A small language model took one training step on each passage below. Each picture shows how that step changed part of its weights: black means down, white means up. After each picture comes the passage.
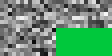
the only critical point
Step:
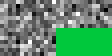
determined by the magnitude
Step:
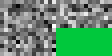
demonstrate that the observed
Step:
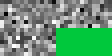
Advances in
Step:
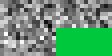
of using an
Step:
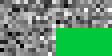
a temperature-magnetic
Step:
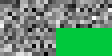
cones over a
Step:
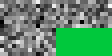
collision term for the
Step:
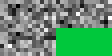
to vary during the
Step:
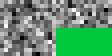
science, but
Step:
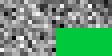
\caption{ The
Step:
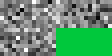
is obtained neglecting
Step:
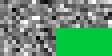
generally Bing cells
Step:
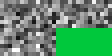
disks separated by
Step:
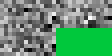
orthogonal complement of
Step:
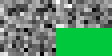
by running commonly
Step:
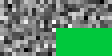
Now we would like
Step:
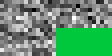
the financial
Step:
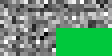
release the
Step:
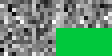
state fidelity of
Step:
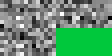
the positive cone.
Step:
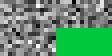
$K$, with
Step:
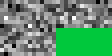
Starting from
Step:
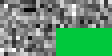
topology}\ ${\cal
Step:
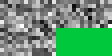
the harmonic approximation
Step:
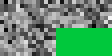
is his turn
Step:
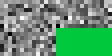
to rewrite their
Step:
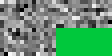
$q$ be
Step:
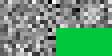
admitting a
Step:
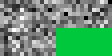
which is the
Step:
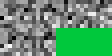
in light curves of
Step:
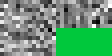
an invertible diagonal matrix
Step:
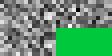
of the whole system
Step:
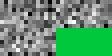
denote it again by
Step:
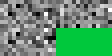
susceptible to
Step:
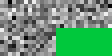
a 2-dimensional
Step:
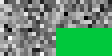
graph is a random
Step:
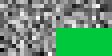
by our choice
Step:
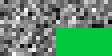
The first inequality is
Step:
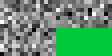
and $\Lambda
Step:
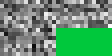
the range of spectral
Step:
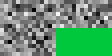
is that of the
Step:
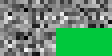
general, or
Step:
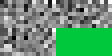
clinical environments
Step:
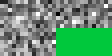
the Fourier transform of
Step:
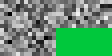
is the sum of
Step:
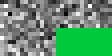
by 1. The
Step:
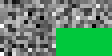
theorem for the case
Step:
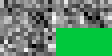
would have found
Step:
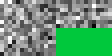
$r \geq
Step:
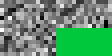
for Applied
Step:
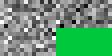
and a proper
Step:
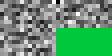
them by same
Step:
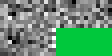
to query and
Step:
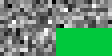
$X$ denotes
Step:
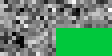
necessarily symmetries the
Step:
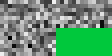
like the objects of
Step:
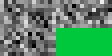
would require to understand
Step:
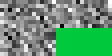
given subspace of dimension
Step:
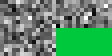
his very old
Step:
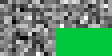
held responsible
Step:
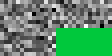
evolution dominate across
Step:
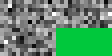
now show that,
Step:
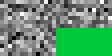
an outline for
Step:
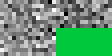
a simplicial,
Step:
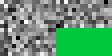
\% A matching
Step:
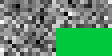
field associated with
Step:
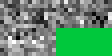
rate would be an
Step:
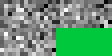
\ We generalize
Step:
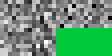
small number of
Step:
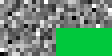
$\Omega$- and
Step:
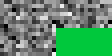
N$ required for
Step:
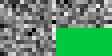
channels (dotted
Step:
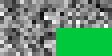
of background noise and
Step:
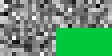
The elements of vectors
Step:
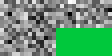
is necessary to use
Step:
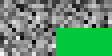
recursively by adding
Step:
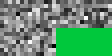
dark line cutting
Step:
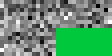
then we have
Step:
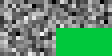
between \sized
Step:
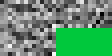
that the electronic nature
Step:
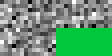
this space it admits
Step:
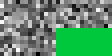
and suppose that the
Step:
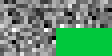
are commonly employed to
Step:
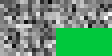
stability of the
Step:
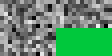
presented, along with
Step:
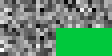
on $U$
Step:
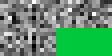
should s/he
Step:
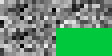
be verified by results
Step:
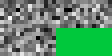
Approach for
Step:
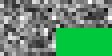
which may contain
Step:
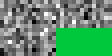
t$, we
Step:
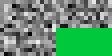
model that has precision
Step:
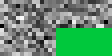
is exact without any
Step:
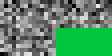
depletion at
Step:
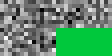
dependence of spin signals
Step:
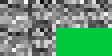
the relationship between the
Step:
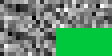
from the captured
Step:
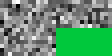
prior concentration to
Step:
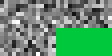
begins by
